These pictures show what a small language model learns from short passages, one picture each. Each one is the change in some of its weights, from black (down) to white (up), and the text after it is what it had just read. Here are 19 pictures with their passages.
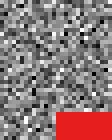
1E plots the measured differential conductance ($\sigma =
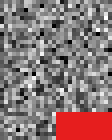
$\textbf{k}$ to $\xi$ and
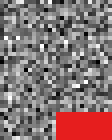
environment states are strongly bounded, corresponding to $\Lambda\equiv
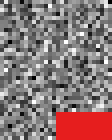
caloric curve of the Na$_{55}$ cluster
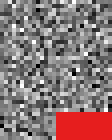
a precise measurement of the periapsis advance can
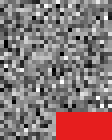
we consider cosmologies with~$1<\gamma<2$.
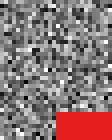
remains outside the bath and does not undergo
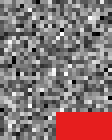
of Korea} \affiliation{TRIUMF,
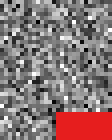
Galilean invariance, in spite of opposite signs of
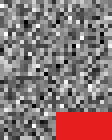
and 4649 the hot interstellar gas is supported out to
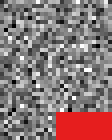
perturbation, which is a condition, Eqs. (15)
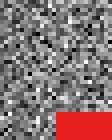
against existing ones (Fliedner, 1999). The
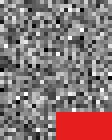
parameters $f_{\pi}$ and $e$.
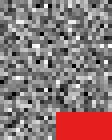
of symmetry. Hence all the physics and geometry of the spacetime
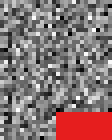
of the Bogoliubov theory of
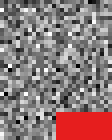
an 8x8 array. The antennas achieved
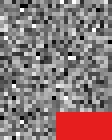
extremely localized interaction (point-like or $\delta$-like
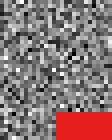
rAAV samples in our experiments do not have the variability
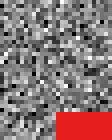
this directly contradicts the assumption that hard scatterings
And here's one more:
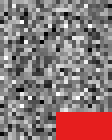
and the four models selected above could leverage the social
